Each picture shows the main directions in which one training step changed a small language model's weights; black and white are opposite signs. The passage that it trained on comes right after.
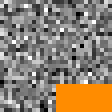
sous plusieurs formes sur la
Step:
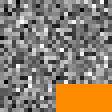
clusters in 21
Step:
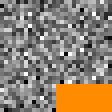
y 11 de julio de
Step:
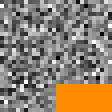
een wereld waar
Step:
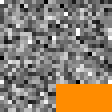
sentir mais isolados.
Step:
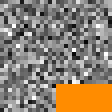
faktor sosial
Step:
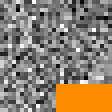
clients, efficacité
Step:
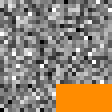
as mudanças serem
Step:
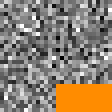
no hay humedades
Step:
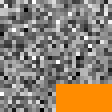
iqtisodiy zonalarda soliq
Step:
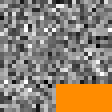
[2]. Несмотря
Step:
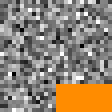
romani 217-bet)
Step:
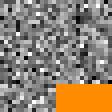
interesse especial e o processo
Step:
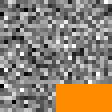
так называемое
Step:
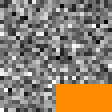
тамонидан 2007 йилда
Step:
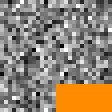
между ними и
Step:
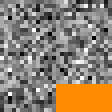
клейковины в
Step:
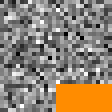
interviene per modificare
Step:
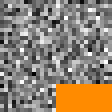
oliy ta‘lim tizimini
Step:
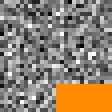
sont souvent répertoriées
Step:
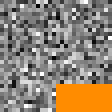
inversiones significativas
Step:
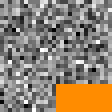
bo'lgan shaxs
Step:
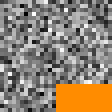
eta olmaydigan,
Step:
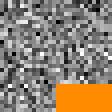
من هذا
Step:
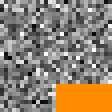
Бундай ҳолларда
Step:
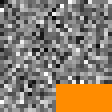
ekin maydoni
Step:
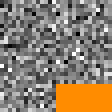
Keuangan. Fraud
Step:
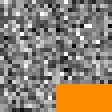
- X X X X X - X X
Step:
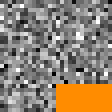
de las practicas parentales en
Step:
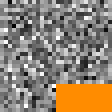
за скважиной при
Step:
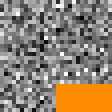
qobiliyatlarini rivojlantirishga
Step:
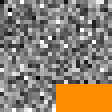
aniqlovchi biror
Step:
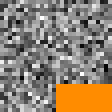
tovar mahsulotini
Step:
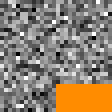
проблемою цього
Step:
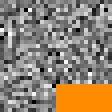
a ritmusban
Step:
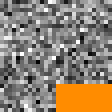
основным критерием
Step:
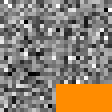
aks etgan voqealar
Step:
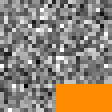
Pari Nilaiyam,
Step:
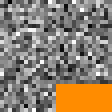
жинсга қараганда
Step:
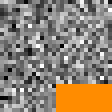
de la edición al cuidado
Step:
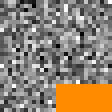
интеллекта и
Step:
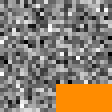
times to the present day.
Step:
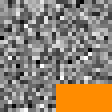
rivojlantirish va yangi turdagi
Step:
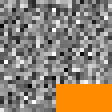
sobre la coincidencia entre
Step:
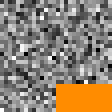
që objekti
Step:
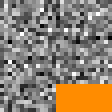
beradi. Shuningdek,
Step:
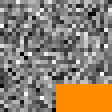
se insere; por outro,
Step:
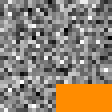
влияние разминки на
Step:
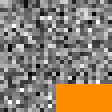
pada pengujung 1990
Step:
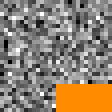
Aslida, Yodgor –
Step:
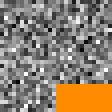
qilish orqali amalga
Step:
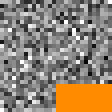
образе создателя и
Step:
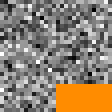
garantías judiciales
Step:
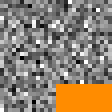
dan status sosial,
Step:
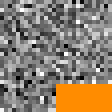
como se compreendesse tal
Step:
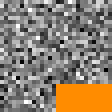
tarkibiy qismda
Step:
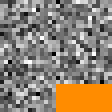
на взаємодії
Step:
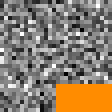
tarkibiy tizimlarida
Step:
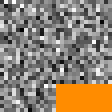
feit, dat ‘de
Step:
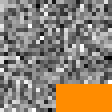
GAWB (BA)
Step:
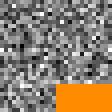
Kalit so‘zlar:
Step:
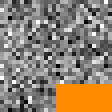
*As a result of the
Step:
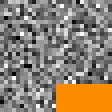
que, como em um incêndio
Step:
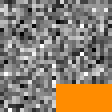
for ballet interpretations.
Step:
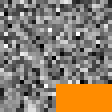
Кашгари //
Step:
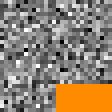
у статті «Мем як
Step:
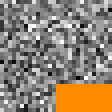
de radiofrequência para
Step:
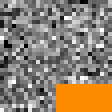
o’zgarishi va
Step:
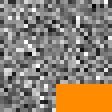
областлари ўртасида
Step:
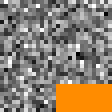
unidades bovinas por
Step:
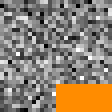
gefiel es mir
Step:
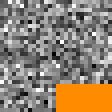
должна была
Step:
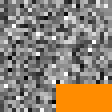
goede aanvulling
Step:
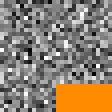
da et al. Infecções por
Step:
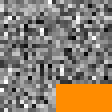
Medicine**, vol.
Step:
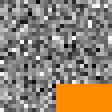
com telemetria.
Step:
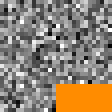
and practical conference.
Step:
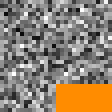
rudimentar uma vez que
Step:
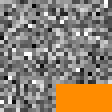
MAX PADA. 1*,
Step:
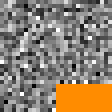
соответствии с
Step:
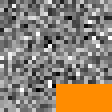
ADDICTION IN
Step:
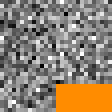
ASIA AND
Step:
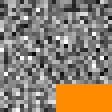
цель эксплуатации
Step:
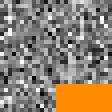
en su conformación, por los
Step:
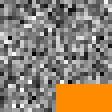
mesure de la PSE :
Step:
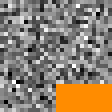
keterlibatan yang
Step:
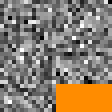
adabiyoti masalalarini
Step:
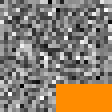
etildi. Kalit
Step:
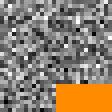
Darslarni fanlararo
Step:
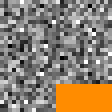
glocalization: ways
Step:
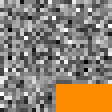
Г. З. Маркеры
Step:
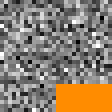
birlikte kronolojik
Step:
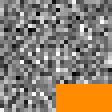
FORCES ON AIR
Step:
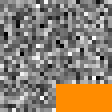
«represión sexual»
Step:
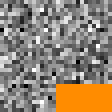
ko‘pchilik olimlar
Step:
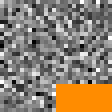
tema de investigación a
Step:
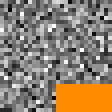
tortinchoq yoki
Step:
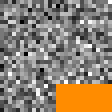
Aber eure Musik soll
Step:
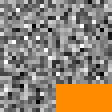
bodomsimon bez,
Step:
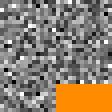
(2002). Motivational
